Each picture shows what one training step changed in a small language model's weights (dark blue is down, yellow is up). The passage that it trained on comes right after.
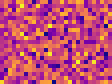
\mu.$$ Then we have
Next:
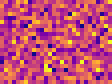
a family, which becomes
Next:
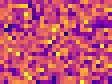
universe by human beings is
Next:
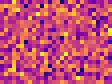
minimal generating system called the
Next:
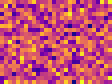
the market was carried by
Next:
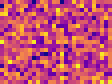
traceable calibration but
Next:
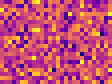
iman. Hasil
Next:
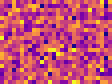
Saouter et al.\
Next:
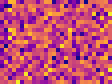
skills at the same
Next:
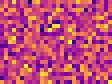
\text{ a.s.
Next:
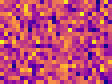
poses a threat to
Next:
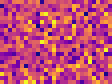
regulatory documents
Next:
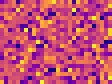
underscore its contribution
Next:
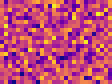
and user n in cell c
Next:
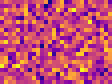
all of which lie behind
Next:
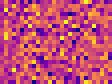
a nutshell,
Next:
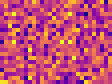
are fixed coefficients, and the
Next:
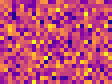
В., Нгуен
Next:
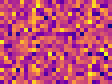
architecture The term
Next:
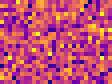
obtain the former, we need
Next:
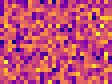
both the Sifferdok
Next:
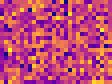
it extremely optimal for
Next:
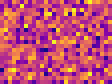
numbers which are the quantity
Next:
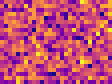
terrestrial ecosystem
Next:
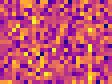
pueden afectar a
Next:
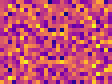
свой бизнес.
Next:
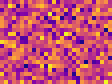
tashkilotchisi va
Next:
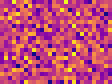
a functional $\rho_!
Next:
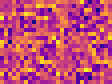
easily applicable to other
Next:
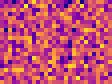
can be traced back from
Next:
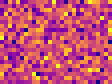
strategiyasi an'anaviy
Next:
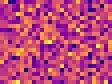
small open neighborhood
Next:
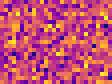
the star-triangle
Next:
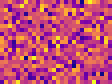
"Fan va texnologiya",
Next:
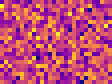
a 3cm, permite
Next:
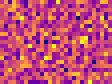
1 17 Indonesia
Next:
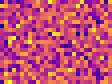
coefficients $\alpha_j, \
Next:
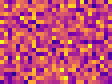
weaknesses, they are
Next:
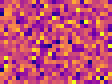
each using the first method and on
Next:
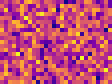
index and $\bfk'$ be
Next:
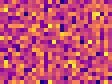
qadimdan birga
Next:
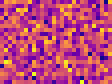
term with respect to the second
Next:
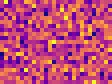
injuries. The general
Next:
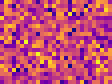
world. According to
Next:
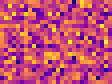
radiation intensity in the
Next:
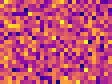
was brought by his
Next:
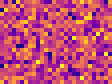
herhalen? Weinig
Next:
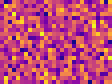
respect to the objective to find
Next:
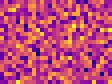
the accumulator of the
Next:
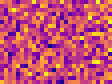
que golpeará el
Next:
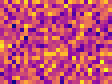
condition factor (1.19),
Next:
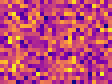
the non-dimensional convection
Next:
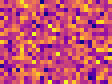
diferentes volumes
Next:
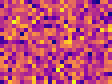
the valuable intersections
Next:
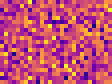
and development of cost accounting
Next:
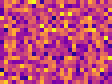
are the low pass and high
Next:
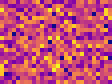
em muitas maternidades
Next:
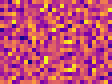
and the environmental), even
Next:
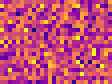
moving $f$ units
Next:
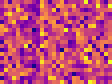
From Historical to
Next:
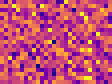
force that is initially
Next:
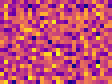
and b) survey.
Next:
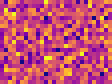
organic food products of the
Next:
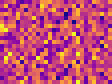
қўллашни ва
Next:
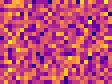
for all $d\ge
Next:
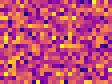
without loss of generality the sequence
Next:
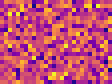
that $\Vc$ is
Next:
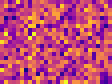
participatory, motivational,
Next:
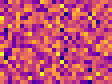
в поєднанні
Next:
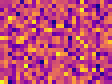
ihn nicht?*
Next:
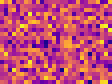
\nt Keep the
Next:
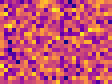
ва санъати
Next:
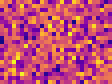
For example, the classical
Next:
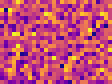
in the B-grid
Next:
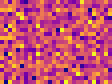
zamonaviy ishlab
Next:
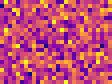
that private transactions
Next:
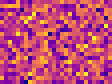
The timing age, the
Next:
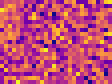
charging stations around
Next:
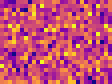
the professional learning community
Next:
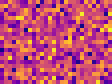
the hydrology of
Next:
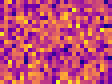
delivery, beyond
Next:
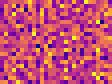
organic and inorganic
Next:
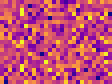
vertex model (as it does not
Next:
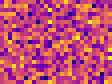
when the line congruence
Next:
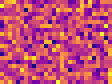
ground is computed by using
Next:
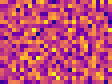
in the "standard"
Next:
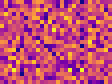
low. The study highlighted
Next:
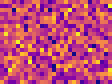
we have \[ \dim
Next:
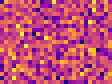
\mathfrak h_n$ with
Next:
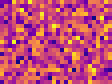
poly organic failure,
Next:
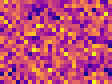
fast gradient method
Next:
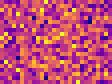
harga dan promosi
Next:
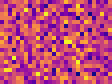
$$ \par With one more
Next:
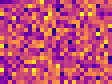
Sustentável em
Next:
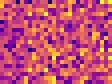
the education of target
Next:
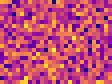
Institute of Advanced
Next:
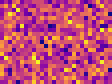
deliverable reports
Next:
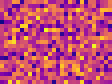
the true worth of their
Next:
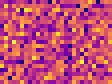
voi faceste, o
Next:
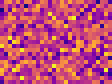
connections between the Weyl
